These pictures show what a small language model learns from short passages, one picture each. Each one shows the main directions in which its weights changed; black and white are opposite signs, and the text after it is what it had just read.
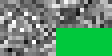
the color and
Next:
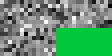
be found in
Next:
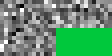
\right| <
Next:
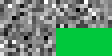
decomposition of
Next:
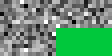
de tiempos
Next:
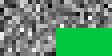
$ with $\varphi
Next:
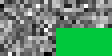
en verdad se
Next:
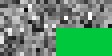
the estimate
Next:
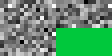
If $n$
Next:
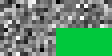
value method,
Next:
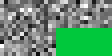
- \nabla
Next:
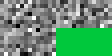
un costo
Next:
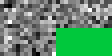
and interactive
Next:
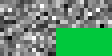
and determining
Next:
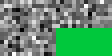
as listed
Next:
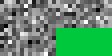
norm. So
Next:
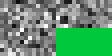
we shall
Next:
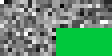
aki a
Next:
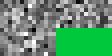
Define the
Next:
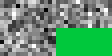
papers, the
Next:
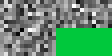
normal directions of
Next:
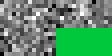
marque la
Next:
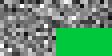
maps are
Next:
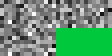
\Theta =
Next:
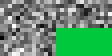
In this case we
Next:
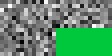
of the form $
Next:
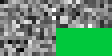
we studied
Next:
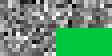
methods that use
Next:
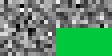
L'$, where
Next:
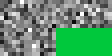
algebra with unit
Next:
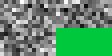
in the city
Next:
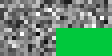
both primal
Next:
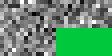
proof is a
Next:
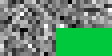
so that we can
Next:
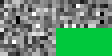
design stage
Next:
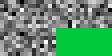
stein}). In
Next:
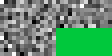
nas relações
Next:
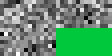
if the map
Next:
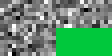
this case, the
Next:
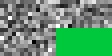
for ${\rm
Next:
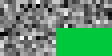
invariant and
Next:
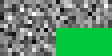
$F$ can
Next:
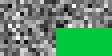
goal of
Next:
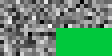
\Vert \chi
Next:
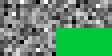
implies: \[
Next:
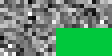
how to
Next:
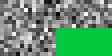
above}) .
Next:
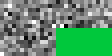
edges of
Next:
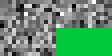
uma vez que
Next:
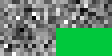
фаза –
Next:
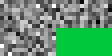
can check
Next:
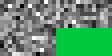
stated Proposition
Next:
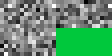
If $X$
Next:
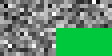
%so that
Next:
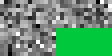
care e
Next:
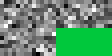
g $ time.
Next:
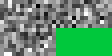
TX)$ denote
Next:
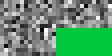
We note that
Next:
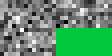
solutions if and
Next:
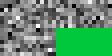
fixed constant.
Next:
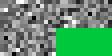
do adicional
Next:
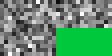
either with
